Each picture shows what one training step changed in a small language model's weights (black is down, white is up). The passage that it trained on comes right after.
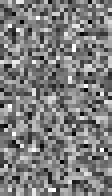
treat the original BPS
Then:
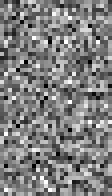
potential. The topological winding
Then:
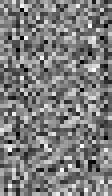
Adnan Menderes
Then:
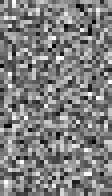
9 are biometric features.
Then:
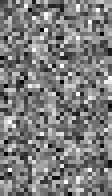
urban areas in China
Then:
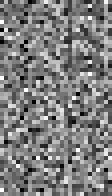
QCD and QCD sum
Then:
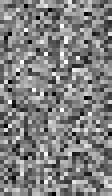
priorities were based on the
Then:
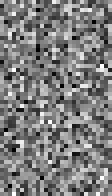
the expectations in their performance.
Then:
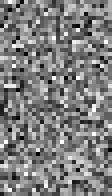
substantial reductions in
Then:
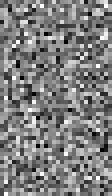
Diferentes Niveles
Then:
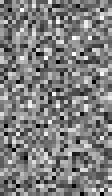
associated with this article can
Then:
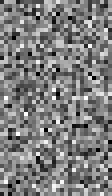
from WPs 2-5 the
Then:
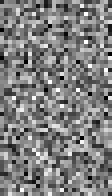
verification plots, and they
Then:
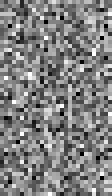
large-scale arrays a
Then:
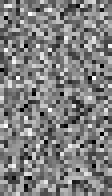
disso, artigos que no
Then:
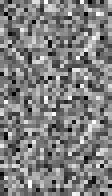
further investigate considering the
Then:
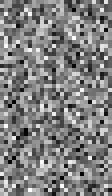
- conta - contador
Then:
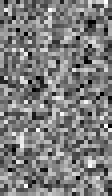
this Symposium}
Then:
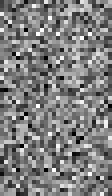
example is shown in Table
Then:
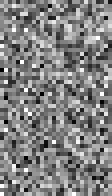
- **Providence B
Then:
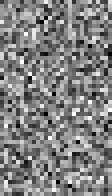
case of TR-even all
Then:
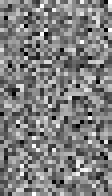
the massless scalar field.
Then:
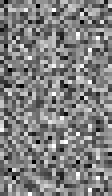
ucapan yang dapat
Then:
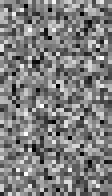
- *metonimia* –
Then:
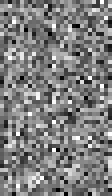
tarixiy shakllanish
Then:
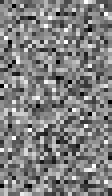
conductor el claro rol
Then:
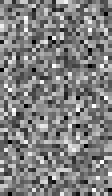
moddiy va nomoddiy
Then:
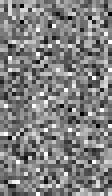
password-based and so
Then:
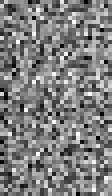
deontic operators, providing
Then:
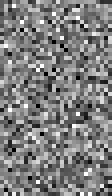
accuracy (14), and
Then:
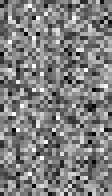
as mounted volumes to the
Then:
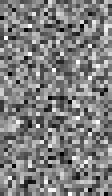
Methodology So :
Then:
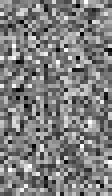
15% da população
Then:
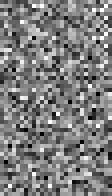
pervades this volume. It
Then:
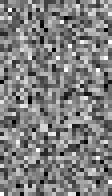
inventory request, this unit
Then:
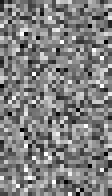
qilishlari zarur.
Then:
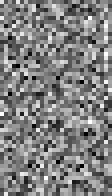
Less Healthy
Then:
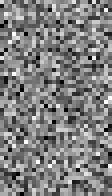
in several countries
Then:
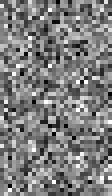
Сучасні реалії
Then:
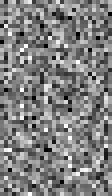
the %switching
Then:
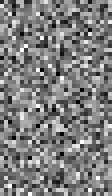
to infer them. %The
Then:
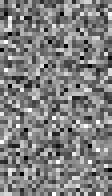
The end point was recorded with
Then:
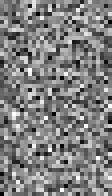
was also investigated in
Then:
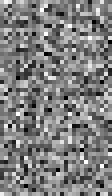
5. Mode-resolved phase
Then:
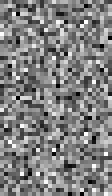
M\'exico D.F.
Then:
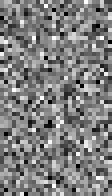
single zero eigenvalue
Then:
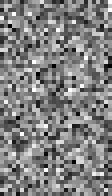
acute or sub-acute
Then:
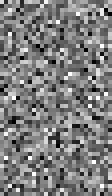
for fixed scalars. This
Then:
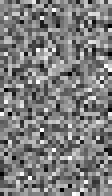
such that \begin{equation}
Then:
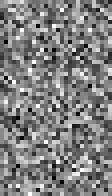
introduced is the property that
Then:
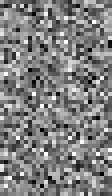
psychological ligament
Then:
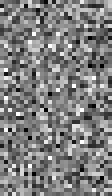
framework of state is being
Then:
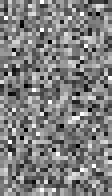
S is the intersection area between
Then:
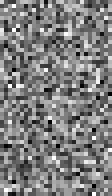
obtained from a mean field decoupling of
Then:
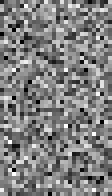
or theory propounded by
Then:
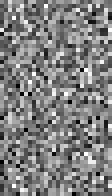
known weaker amenable
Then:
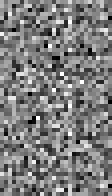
differential (Riccati)
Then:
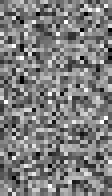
is interesting to consider this first,
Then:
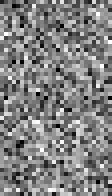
of fear in acquiring
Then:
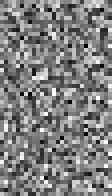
known links to ESA
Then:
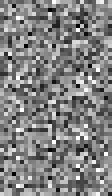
Из дополнений
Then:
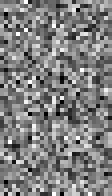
orqali axloqiy
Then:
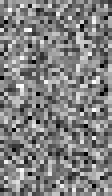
make any authoritative
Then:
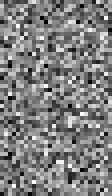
and seamless integration into
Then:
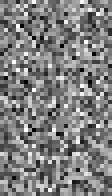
an Example of an
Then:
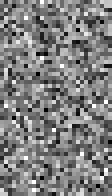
такого современного
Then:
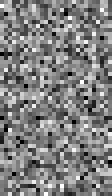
pista bog'larini
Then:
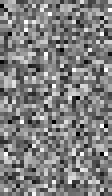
and outcomes of critically
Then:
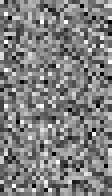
opereta antiga ou
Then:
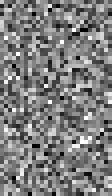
strategy of the organization is
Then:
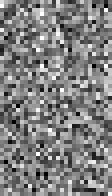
is calculated (Hernquist
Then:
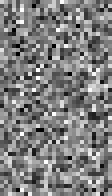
two extreme levels of
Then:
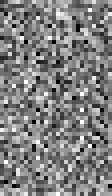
últimos anos, o
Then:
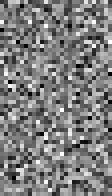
the LRR sensor.
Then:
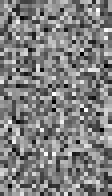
J. Patel и J.
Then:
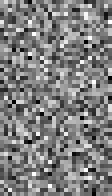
contact angle is shown
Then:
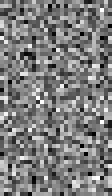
A very efficient and infrared
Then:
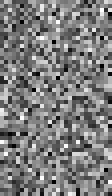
The largest part of these gases
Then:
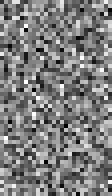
social action, especially for
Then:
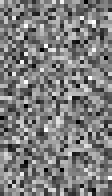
values of $\delta_i$ and
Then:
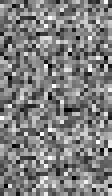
Ular o'zlarini
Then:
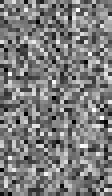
As tendências do
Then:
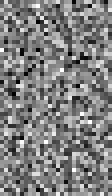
the MCMC solution of the
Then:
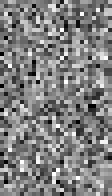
for providing Internet access
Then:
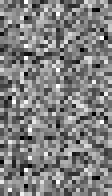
height reservoir in
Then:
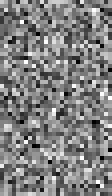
at 1.4J Legende
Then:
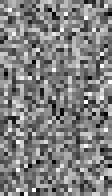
its input, it lacks the
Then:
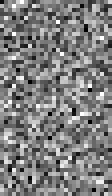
work on the affective dimension of
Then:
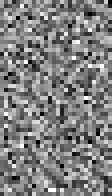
omitting the second--order
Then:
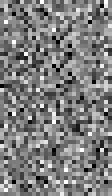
ce mai grave, care
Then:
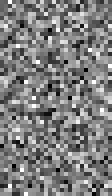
году поставлена
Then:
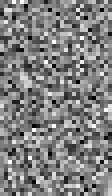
group and Green Task
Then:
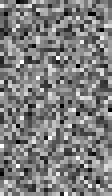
Gambar 11. Tabel
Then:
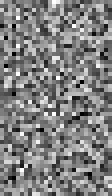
proper visualization of the level of
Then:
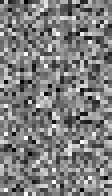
line) and limits on extra energy
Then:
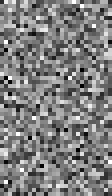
the reaction was monitored
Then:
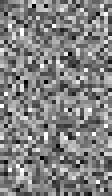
hamda ularning yosh
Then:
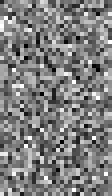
possible in an ultrafast
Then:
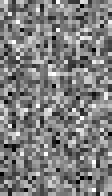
integral has the value $-1$
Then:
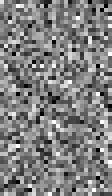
Defensa también
